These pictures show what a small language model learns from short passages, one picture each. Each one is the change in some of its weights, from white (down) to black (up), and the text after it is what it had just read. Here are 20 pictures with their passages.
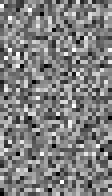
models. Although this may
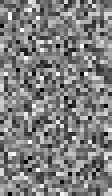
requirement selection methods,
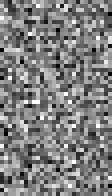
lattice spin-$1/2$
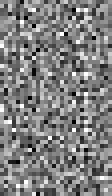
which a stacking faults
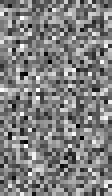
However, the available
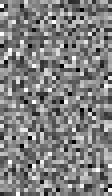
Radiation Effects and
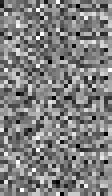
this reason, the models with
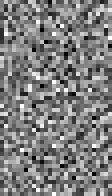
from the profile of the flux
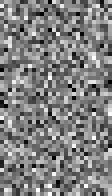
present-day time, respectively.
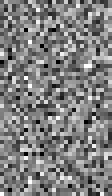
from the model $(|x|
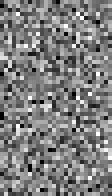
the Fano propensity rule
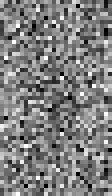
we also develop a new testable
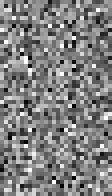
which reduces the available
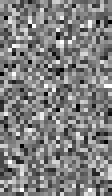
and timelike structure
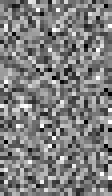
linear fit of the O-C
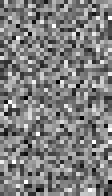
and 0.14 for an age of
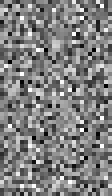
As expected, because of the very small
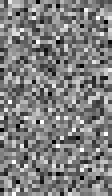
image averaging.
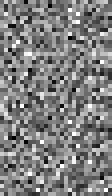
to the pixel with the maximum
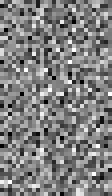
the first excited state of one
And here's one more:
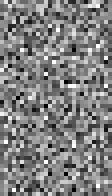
the first derivative is just the
